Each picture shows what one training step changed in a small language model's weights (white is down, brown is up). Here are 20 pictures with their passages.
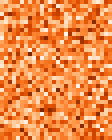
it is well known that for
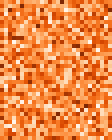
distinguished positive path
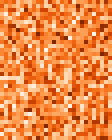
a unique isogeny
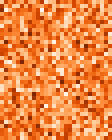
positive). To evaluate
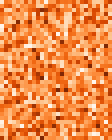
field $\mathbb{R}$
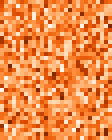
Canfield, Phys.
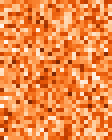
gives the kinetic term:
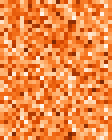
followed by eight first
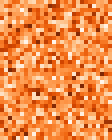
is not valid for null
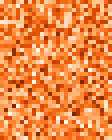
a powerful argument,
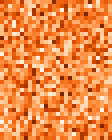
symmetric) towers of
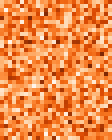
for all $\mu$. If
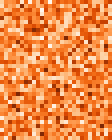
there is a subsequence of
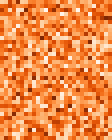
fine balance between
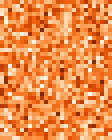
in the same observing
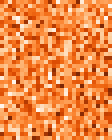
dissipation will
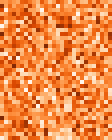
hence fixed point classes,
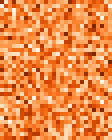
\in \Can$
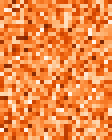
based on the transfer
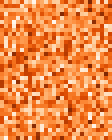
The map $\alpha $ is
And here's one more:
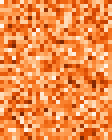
and since $c$ is
